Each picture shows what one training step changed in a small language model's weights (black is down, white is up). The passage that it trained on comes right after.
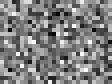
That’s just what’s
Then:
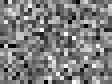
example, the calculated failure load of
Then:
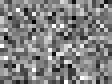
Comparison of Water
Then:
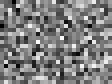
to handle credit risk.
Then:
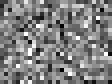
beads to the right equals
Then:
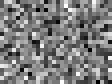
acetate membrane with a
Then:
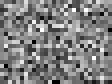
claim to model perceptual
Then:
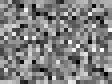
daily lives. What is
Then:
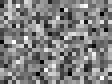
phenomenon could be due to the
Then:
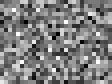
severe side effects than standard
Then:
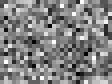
his address, financial condition, etc.
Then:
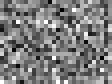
of the rupture a complete
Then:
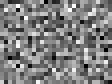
producers. Isolates from patients
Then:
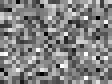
acquisition, the phonological deficit
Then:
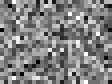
consent was obtained from all individual participants
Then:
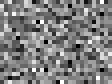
TO PROCESS
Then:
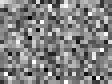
young cohort of 71 patients
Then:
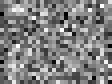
Results suggest that annatto
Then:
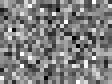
from the study subjects.
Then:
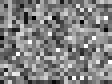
time to rescue analgesia
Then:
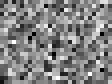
indirect relations among the factors responsible in
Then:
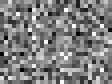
NovaMin show promise
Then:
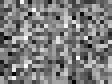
and $A \prec^c
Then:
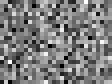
[John and Victor
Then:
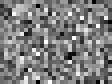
uses an experimental method that begins with
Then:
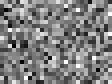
and sharpen this
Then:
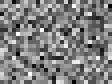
2025. The reviewed materials included more
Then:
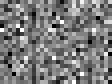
supply and therefore eliminates risks
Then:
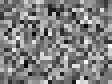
as the initial presenting sign of an
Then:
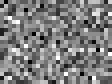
with hypothyroidism.
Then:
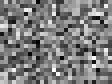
total station for accuracy analysis. The
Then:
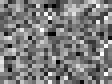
group (subsequently called Group
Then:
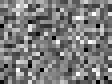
application using KML language with
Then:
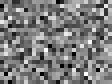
good/very suitable The KCT
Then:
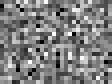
of TFPI by unknown
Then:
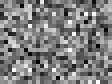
then uses this information to achieve certain
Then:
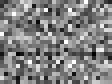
how organizational factors impact the decision to
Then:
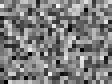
region of interest within the imaging
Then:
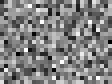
the cooling system, it must be
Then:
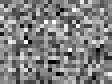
of poverty. In many
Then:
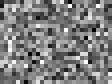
know that India has a long tradition
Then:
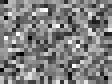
their practices that decrease the wasting of
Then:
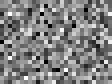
[6] Rectangular
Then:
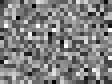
conduct a survey with a single open
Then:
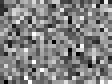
was 2.5 mg/l
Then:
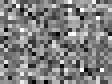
or rabbit models, which
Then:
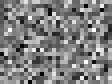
in PBN. In the network
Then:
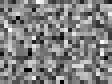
disorders Category of scores
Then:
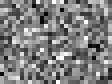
by identifying both Alforterra
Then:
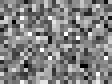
the hearts of parents.
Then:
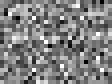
Expressive analysis necessitates
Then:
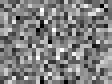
Operations and Resources
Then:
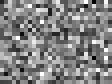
the ethical use of language in political
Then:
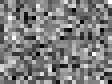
mixture of alcohols
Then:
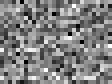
decrease of high temperature strengths of
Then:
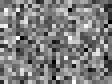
he published his seminal work "The
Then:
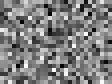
in an event when there is possibility
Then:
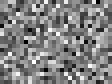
Ogbu Nwani
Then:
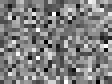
faced in the process of creating
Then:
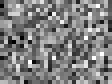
evaluated a relationship between the disruption
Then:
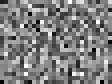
a 20 MHz channel
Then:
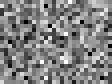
Gently pipette mix when
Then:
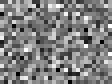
correlation coefficient of 0.9997.
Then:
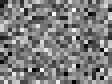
reduce financial stress and improve overall
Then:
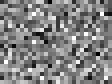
At the same time, the calculated standard
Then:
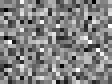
and government Regional Smart ICT
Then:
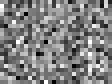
neurological implications
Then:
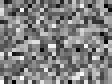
inherently weaker than
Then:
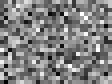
back to the type of work being
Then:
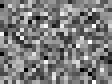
surrounding area that occurred during
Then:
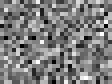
an area of approx.
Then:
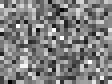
and yaw angle – ψ .
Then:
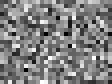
to respond to 'wicked
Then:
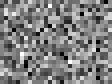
medical image fusion is an effective process
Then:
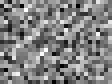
and internal evaluations which would point to
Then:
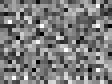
infection rate below 10%; 147
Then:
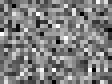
- Interview with Bilya
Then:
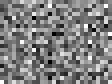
school and 60 from private higher secondary school
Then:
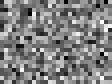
Power - o Backup
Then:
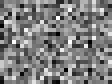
learn self-control by
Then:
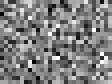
that a permanent and
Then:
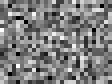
exists between the usage rates of
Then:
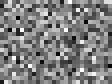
such as PGA and
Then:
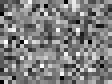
[2]. The socket provides
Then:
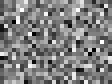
SBW system can reduce a
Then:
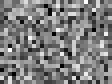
in SERS application of
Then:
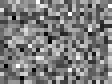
in crimping machine and
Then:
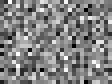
digital technology. Values such as
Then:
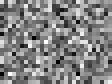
and Triassic series. The
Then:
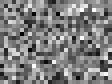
point in this *concept
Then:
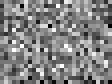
flaw growth with time is proportional
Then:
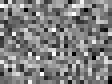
characteristics of Lamb wave
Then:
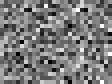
Survey 1 sample section
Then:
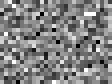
Veterinary Medicine,
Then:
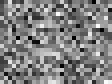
listening skills and respect for others.
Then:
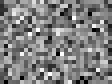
was done in the Department of
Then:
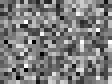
across all algorithms. random state =
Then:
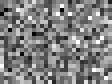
of inputs and agricultural products, use
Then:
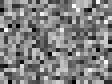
systemic clinical and biochemical processes
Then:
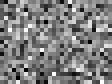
deprotonated state 3. Results
